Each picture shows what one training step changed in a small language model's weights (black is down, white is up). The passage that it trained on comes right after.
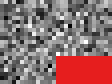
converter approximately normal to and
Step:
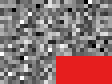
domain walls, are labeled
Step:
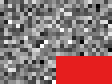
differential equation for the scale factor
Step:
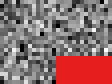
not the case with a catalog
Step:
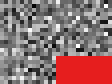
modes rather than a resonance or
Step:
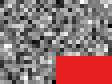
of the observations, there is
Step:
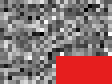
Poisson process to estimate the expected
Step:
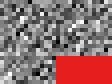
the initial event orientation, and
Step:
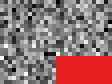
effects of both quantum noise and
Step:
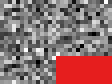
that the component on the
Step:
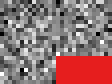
parameters of the model and the
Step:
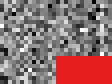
Doha, Qatar
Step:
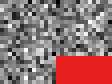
profiles of the results for the
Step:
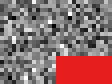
three, we found that the
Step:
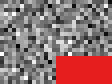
but also from the cosmological
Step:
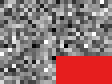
of specific ECG and
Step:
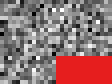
developed the Influence
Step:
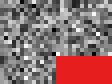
expressions lead to the following form
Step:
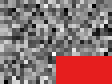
tracking is obtained by using a
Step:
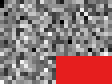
viscosity of the fluid and
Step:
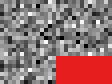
Fig. 5 are set to
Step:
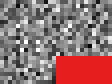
the $\omega =0$
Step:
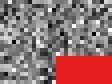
the SMEFT parameters is
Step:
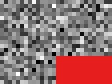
identity matrix, our approach
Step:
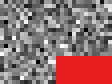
particles are missing, and the
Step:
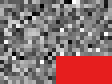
mode estimated at 1.5
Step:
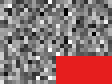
on axis and is stable with
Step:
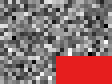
solitons with $\mu =
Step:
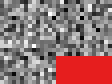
\end{equation} Using
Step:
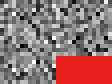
level of control was on
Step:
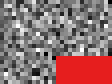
for the four binary systems,
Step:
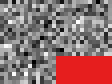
Mathematics, {\bf
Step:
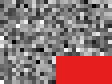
the FM approach is a mapping
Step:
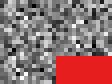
the pre-exponential
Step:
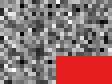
und organisatorische
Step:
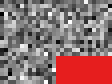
assumed a to be leaf
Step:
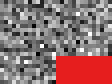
stochastic fluctuations due to the
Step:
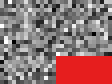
the Goldstone theorem
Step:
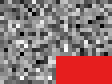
results display spectra which are anomaly
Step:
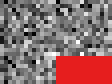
processing clusters hosting very large
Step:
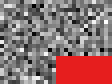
method with a brain
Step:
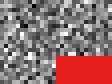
horizontal line in the phase diagram
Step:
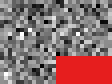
feasible in real observations,
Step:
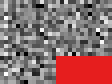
fields. Second, it is
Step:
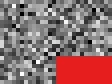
two dimensional (2D)
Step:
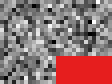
protein quantification or
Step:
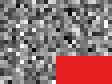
the magnetic configuration with vanishing
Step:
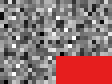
could provide potential applications in chemical
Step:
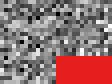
to exploring the dark
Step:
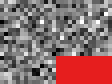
checks, so the
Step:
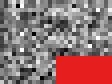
\begin{abstract} An
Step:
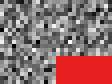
hydrogen molecules, (b)
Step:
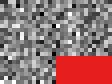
\section{Results and
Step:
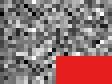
motivation for the parameter
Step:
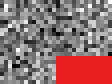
see the different behaviour obtained for
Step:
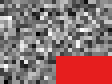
noise are given by,
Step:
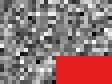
collinear divergences are
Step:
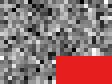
shock may raise the
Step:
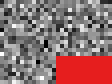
of silver center is at
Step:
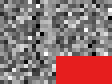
A.\ Sasaki,
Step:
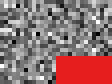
K band can only be performed
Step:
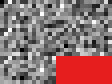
performed a kinemetric analysis of
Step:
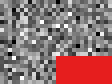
lowest spin-polarized level
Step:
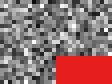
for large Bernoulli
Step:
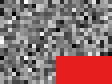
microlensing light curves
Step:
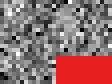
system allows unprecedented
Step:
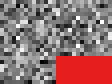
the interdimer exchange interaction
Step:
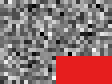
solutions of general positions.
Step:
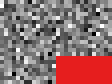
detection probability is readily obtained
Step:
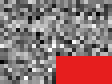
to implement the reality
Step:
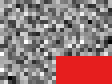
"superpotential" and
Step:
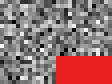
is modelled by the
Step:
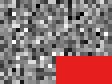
is too small. In other
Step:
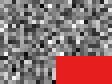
the context cue.
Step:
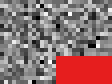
M. Parish,
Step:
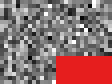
compact and barely resolved
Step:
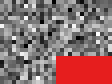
four checkers described in the
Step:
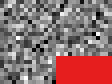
of the form \cite
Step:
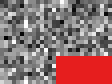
used afterwards to built the
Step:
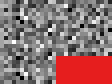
during this cycle from the final
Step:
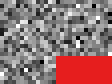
the method of Lagrange
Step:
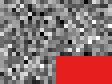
collisions. The single electron nuclear
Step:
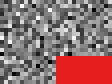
that \begin{align}
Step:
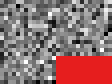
\bibitem[Das \&
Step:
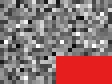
the mean of the actual
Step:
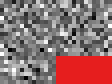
dan informasi
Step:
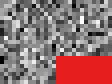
as the effect of the
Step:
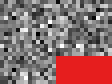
convex, we could find the
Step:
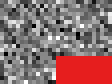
standard simulation techniques via a basic
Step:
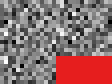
different sites in the unit cell
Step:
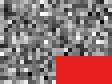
was red-shifted and
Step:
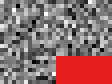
simulation and maximize the objective
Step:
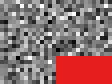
1 mm, while the
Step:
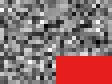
specified de~Ruiter
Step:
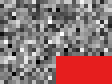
we will consider here only the
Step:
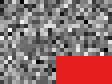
of a breathing
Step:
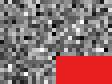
the laboratory reference
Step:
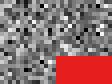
(HPC) environment.
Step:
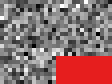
explore in this work. We
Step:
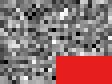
order to understand the underlying
